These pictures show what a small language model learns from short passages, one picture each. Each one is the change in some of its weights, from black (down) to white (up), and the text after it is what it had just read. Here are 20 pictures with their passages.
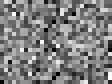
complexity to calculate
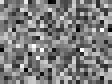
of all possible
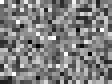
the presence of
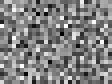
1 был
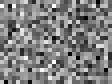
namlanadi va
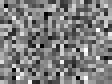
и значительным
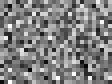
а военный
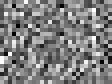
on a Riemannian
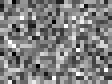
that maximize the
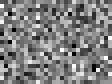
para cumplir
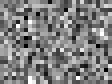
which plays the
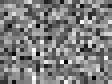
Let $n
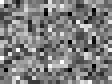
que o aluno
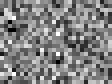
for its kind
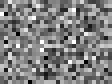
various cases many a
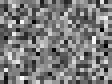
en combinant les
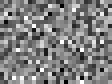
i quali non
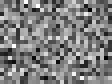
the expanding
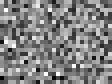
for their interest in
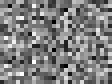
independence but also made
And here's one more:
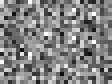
diagram are invariants.
